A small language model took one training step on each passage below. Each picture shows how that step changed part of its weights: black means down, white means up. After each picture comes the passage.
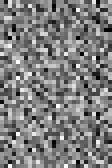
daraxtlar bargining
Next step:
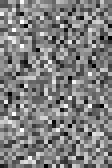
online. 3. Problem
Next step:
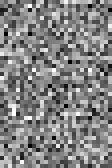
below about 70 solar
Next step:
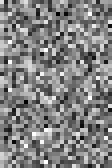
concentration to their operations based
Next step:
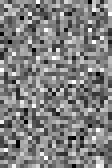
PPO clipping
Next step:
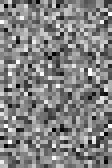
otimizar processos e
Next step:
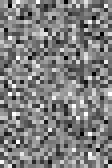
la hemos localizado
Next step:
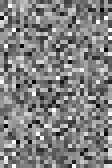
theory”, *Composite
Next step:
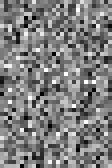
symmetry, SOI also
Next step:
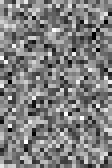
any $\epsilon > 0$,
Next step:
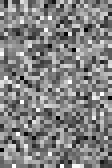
to music often appear as
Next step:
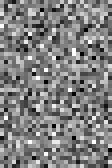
therefore, the screening
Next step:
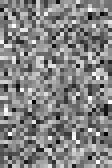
most of vaccinated
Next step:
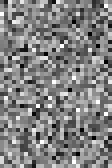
and awareness etc.
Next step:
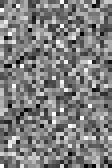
ernstig bij den
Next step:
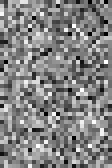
the statistical significance of any
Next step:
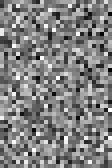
finnes det ikke
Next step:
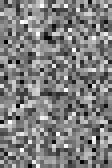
pudieran haber
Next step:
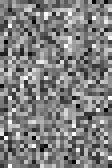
40 queries annotated
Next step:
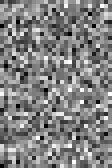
scale, struggle with
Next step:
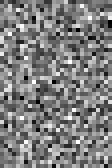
The underlying idea consisted
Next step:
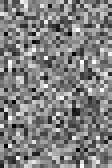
transparency and access to information
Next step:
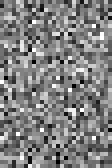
(MCD) was computed
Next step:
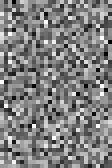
generating research and technology,
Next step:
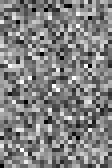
frequency $\omega_{\rm e}$
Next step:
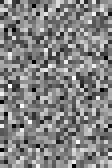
need for and timing of
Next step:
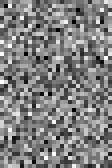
be it related to the knowledge of
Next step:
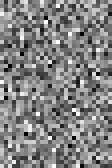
conductivity in the absence of
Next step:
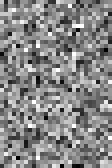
tot sturing. Dat
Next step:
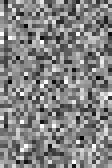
research materials in any medium
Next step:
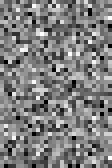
liečby je
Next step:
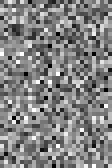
of vertices appear in the
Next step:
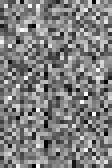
optimizarea unora
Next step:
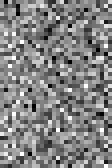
linha, vemos
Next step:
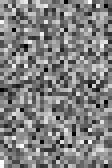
estudiantes? Figure 24.
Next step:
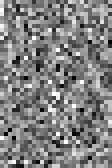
we expect the value of
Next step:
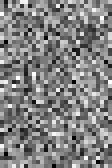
quality of care in the ED
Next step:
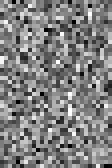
neste mercado.
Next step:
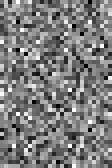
3a. Increasing the
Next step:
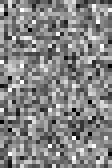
end in the same key,
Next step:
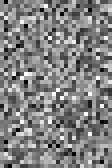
[2]. Hozirda
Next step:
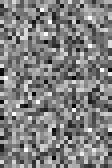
è giustamente
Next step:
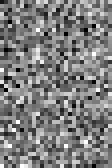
unchanged. The
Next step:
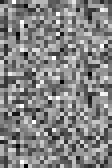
bidding model,
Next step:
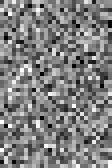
scale was later neglected
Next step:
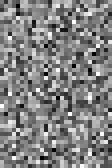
metadata van alle
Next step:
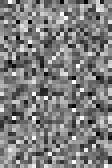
S for which $S\sim
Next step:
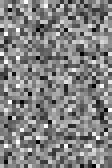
кой какъв
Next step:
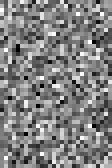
with standard methods. The metal
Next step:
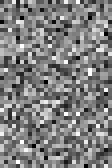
a microgrid setting.
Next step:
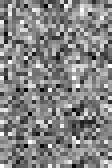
related to each one of the
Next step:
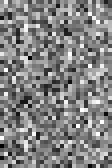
di Fisica Nucleare
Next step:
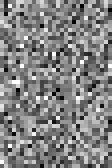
significant role in the SS relation which
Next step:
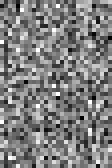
ending up feeling
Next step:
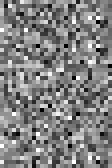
algorithm converges to a phase
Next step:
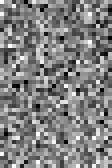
tested upscaling
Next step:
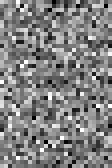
Compreender as lições do
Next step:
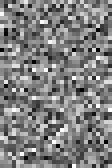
regions of $\ptmax$. Data
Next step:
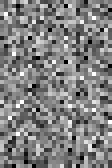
Carl Zeiss
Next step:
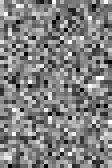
not. After matching on
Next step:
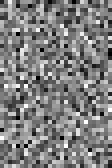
Increasing Demand for
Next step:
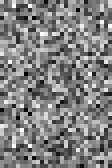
grade levels (grades
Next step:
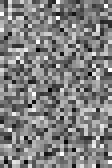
and conclusions drawn
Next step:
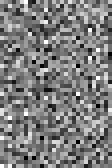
ratios of the linear models are
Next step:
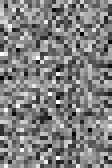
essential though complex construct
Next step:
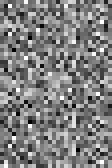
منجر به
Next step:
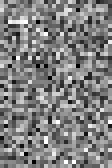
MnO₂ in
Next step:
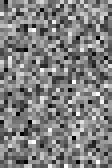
evolves in the long
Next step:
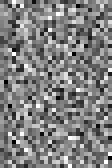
- Manning, B.,
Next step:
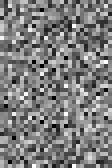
by minimal coupling. Here
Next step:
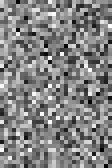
line segment connecting the
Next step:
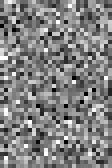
ensure full erasure,
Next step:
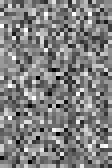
relocation costs for the
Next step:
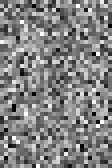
pantographic orbits
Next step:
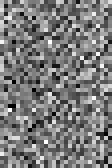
that aims to describe and
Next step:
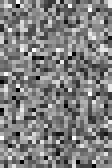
in Figure 2a was obtained.
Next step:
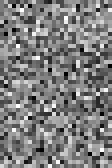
encrypted channels.
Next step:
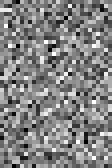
do departamento de
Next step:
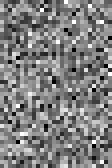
ta qëndron ende
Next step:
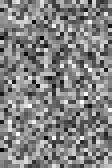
sayyoxlar sonini
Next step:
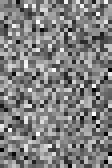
+ specificity regarding:
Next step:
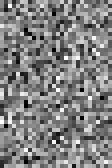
evolution in higher dimensions leads
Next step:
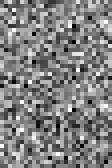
of AI is examined in
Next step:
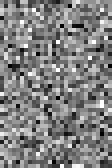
to 77 q/ha of
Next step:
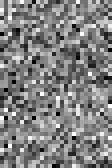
with an in-plane
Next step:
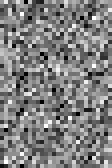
any constraints (if any)
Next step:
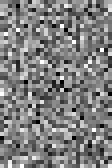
Madias NE,
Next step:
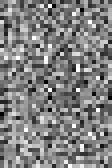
to lower serum glucose
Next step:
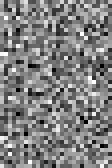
industrial component producers are
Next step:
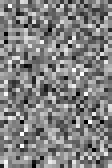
Healthcare) at
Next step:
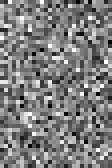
a single detector by improving
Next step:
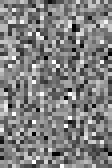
of Hormuz Strait
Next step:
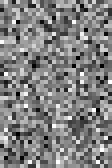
pursue this program (and
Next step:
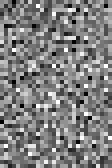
and allozyme variation
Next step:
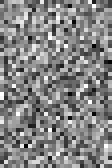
high-spin side.
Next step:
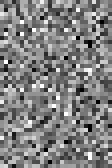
secrecy rate of user
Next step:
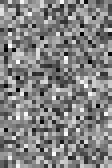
conference analyzed by
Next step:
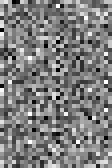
shows the data from observing the
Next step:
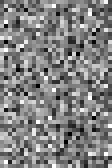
metal zinco das
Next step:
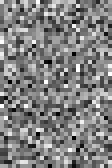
the Field of Transport
